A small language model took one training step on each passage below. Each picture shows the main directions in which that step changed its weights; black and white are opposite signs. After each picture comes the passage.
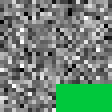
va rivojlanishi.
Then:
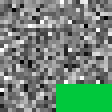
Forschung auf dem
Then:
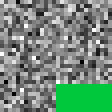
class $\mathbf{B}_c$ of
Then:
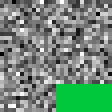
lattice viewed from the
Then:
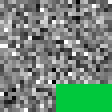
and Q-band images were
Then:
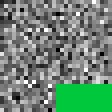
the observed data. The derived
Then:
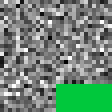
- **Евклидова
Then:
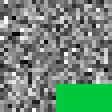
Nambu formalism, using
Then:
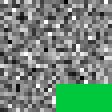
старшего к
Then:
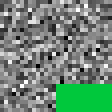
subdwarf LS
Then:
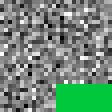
da OTAN, os
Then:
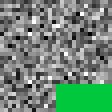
sempre foi muito
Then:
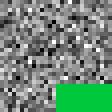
has been pivotal in
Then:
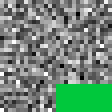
different behavior from which the
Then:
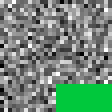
between the beam splitters,
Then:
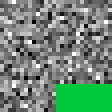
mama e a perda do
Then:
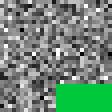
universality class of
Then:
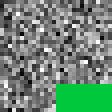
collected by the user and
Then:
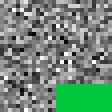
point $A_2$ be on the
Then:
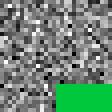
the map $inv(x) =
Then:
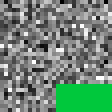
все факты,
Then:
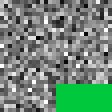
pantas atau mereka
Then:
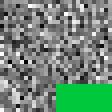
\end{Proposition} Part
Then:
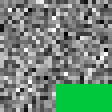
infancy. Existing
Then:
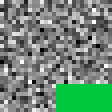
ang kaklase ko sa
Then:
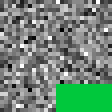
nas proximidades de
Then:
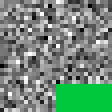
\begin{proof} Note that if
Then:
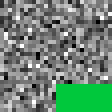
of the linear fit is 1.2
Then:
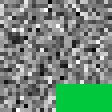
structured and perceived. We
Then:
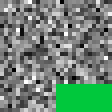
order differential operators which are realized
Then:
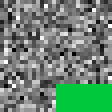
of the sequence by the matrix, and
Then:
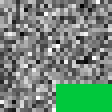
at order of $v^2$ and
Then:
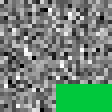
virtual dunyo,
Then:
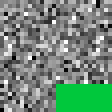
most one particle and no pair
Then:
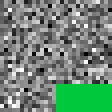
undertook was to identify a
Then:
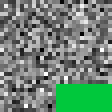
its future behavior;
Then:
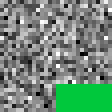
pupuk kompos
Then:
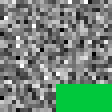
There are following correspondences:
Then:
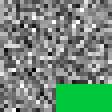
that for every embedding $L
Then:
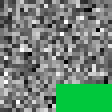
of the coupling between input and
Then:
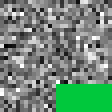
consolidată: 6
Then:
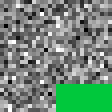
particular, $\mu=\mu\cdot
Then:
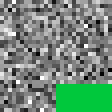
the AVZ ususy
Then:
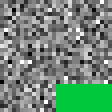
first create a large list of
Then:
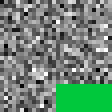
of the mapping class group of a
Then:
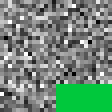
move up the cAMP
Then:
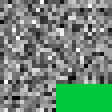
a religião e a
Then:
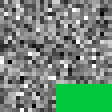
right after learning that
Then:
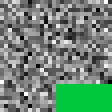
na qual um novo item
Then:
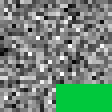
this connection, when R is of
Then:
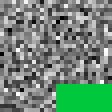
se falar de trabalho,
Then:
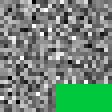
bo'lgan Turkiston
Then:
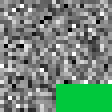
\bigr \rfloor$. The
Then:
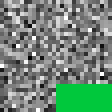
the behaviour of solutions
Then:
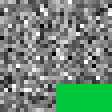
$\Phi$ and a possibly
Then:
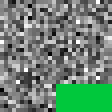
a uniform proof. In
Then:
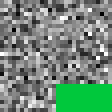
chosen conformal spaces that
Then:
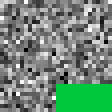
magnetic fields is
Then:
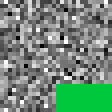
И. Повышение
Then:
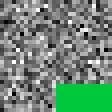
and \ref{orn},
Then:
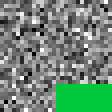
semana, de maneira
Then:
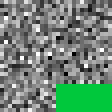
More interesting is the case where
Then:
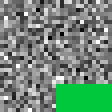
J. Greimas,
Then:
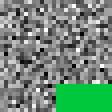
is an eigenstate of the
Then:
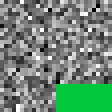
kategoriyalarda aks
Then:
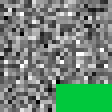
study were: analysis and
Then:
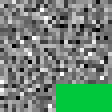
and zeros elsewhere. As
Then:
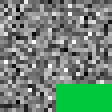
approximation, is expected to
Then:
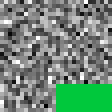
in Italia (Cass.,
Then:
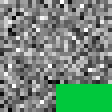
during a period of
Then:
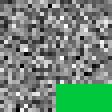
or period doubling
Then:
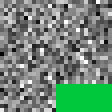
under the global transformation
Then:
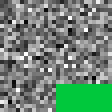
bir hududning
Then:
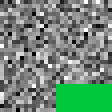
$g(A)$ contains an
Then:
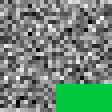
an affine connection that is
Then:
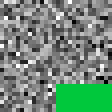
4b**, the experimental
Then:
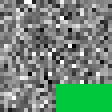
Observação Durante
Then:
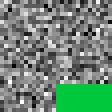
labeling $c$, and so
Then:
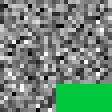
formalno odrekla
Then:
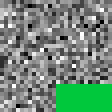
\end{multline*} The groups
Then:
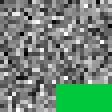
manifolds and graphs.} Let
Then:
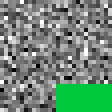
orttirib borish; -
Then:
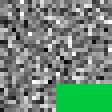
– **монтажчи**
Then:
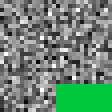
ad oggi, sono
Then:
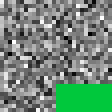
of all particle energies has to
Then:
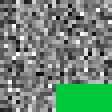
we prove the following: The
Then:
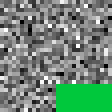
exposição do complexo
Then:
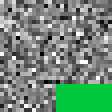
of incoming signals during
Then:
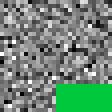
formulation doesn't
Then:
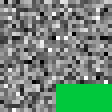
one can find an infinite
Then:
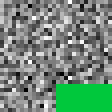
and responds to the compression
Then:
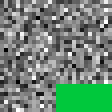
which the sequential action of
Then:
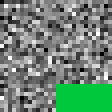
these sub-models might be
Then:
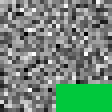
length consist of alternating
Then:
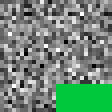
most important results of this search
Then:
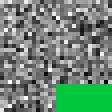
every degree in the light
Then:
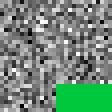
temperature units and decrease
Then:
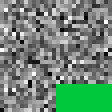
measurable functions, $V$
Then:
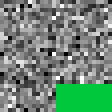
expand the time evolution operator as
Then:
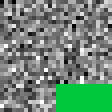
to verify the convolution
